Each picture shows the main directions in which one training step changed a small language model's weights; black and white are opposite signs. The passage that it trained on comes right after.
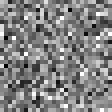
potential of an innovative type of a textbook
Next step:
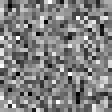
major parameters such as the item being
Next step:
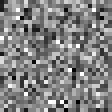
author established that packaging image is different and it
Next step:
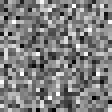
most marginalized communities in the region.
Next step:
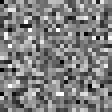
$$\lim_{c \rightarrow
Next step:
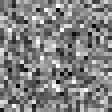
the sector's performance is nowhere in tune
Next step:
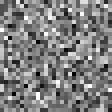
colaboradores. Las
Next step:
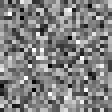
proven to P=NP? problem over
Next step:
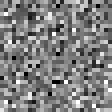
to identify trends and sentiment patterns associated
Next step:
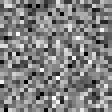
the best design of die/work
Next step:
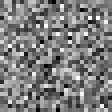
membrane domains: the left is mainly
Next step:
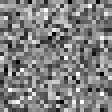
was considered to be known precisely or was
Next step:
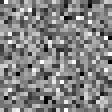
available features (added incrementally)
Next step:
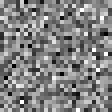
reason, vocational education programs should be
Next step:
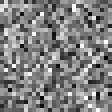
sense of the Labor Law, resulting in
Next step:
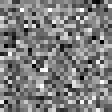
be studied in a research and then we use the
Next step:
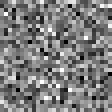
production in comparison to the wild-type.
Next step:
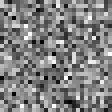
the dimensions of the independent variable organizational
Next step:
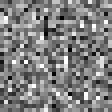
performance. Livelihood resilience
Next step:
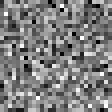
able to create more jobs than in the manufacturing
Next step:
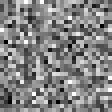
451*, we see how the instances from
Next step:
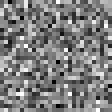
non-dehumidified air
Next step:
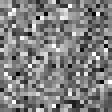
research papers in the travel field
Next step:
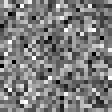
fluctuated during the storage period,
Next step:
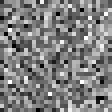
$NQ(A, B)$, which
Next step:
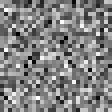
percent were included in the training set to ensure models
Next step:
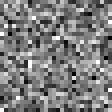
(4 °C) metabolite
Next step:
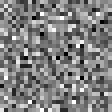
with the rate constants for the
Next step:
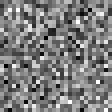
including the handling of the automobile,
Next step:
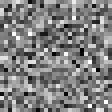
adding new articles and more. Figure
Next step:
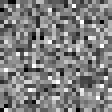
- Structural DNA nanotechnology -
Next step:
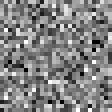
(LiPF₆ in
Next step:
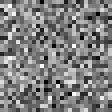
in this study, and Table 1 includes all
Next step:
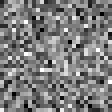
space that contributes to the circular economy by providing
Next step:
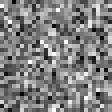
EU is serious in its intentions to
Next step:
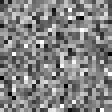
cost in R - C_d = demand in
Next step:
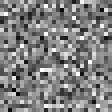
1900, numerous M 7 or larger
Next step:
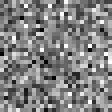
the classic weak spots, *RCE
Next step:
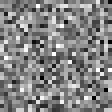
[34]. Curry Leaves
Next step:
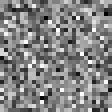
Then T' has length $n + 2
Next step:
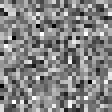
in the liver. Compared to
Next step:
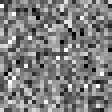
defense and security in the world.
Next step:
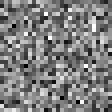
research work was conducted about the RTA
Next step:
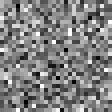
collectors for which U_L typically
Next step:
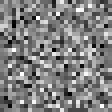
put pressure on local authorities to continually
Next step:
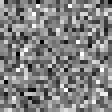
artificial intelligence (AI) has become
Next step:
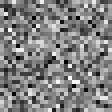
in the middle third, confirming
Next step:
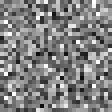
and parents' advice to implement
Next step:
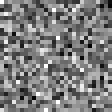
DinhDat, Gao
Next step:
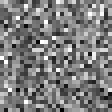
north end (upstage right)
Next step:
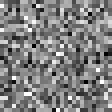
both large and small enterprises. The
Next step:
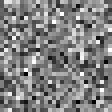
sensors, interdigital capacitive sensors, natural
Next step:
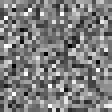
focus of explicit attention is on making these
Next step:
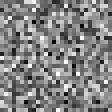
cover, sand dunes, and
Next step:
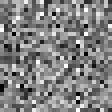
Agencies involved in promoting MI should make
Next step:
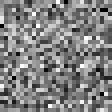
The integrated comparison between the different RL methodologies
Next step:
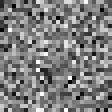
r - value was 0.122 while the
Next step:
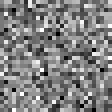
ecological role in the natural degradation of
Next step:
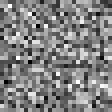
anger in classroom have been crucial in
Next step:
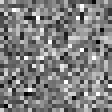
**Lack of support and protection:** No
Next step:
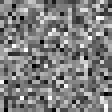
any situation One can even use several formulae
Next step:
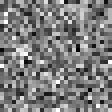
or collaborator to be sufficiently well
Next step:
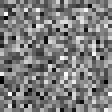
aim of this work, starting with desk
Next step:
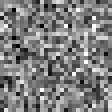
and Off-Track college students
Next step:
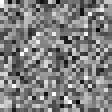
groups or types. - Index card for
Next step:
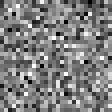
repository that is able to handle
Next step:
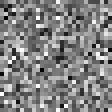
of antibiotics and acquired inducible
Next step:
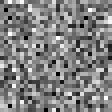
on efficiency is a design goal that differs
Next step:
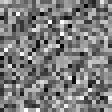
1.2 Wave Digital Filters
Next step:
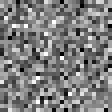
few hours of rig’s operation, there
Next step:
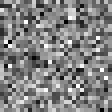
and $\bar{\epsilon}$
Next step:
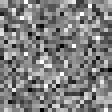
the results of amperometric titration
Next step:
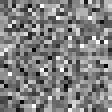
with a plant breeder, seed production
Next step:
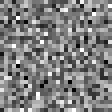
ml (for antispasmodic
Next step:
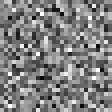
substructure in **1** (Figure
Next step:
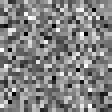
at 1050°C for 6 hours in a
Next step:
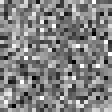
previously healthy woman presented to the
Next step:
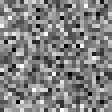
of end-of-life sedation
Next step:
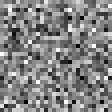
unique context of Bangladesh's
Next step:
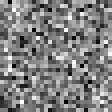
like to offer sincere gratitude to
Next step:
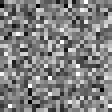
the day. For example, during the
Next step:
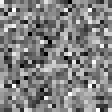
the same sample by the addition of ammonium
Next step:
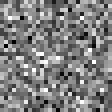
of Magdala, a site
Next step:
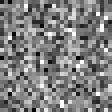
denies access to any unauthorized
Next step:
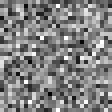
Mathematics. There is no relationship between
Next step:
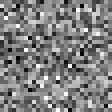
institutions of the European Union. This corpus
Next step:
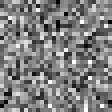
it is enough to consume mustard
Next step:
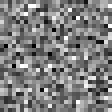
performance is slightly above random guess.
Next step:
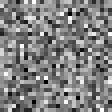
that fear when using the internet is an
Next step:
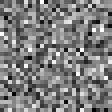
occlusions, and distraction.
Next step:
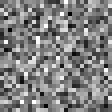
symptoms with or without fever was seen
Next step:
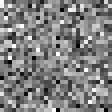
analysis of the importance value index at the complete data
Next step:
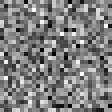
Y is predicted response (dye or
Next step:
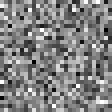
civil engineering and local communities.
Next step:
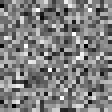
policy is driven to adopt due to the
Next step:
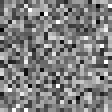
who fulfil an anchoring function offer
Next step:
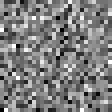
return on investment due to the amount of free
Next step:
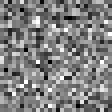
spleen, the pelvic
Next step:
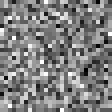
a multitude of variations on the
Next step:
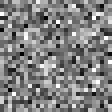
idea is wrong. This was the most
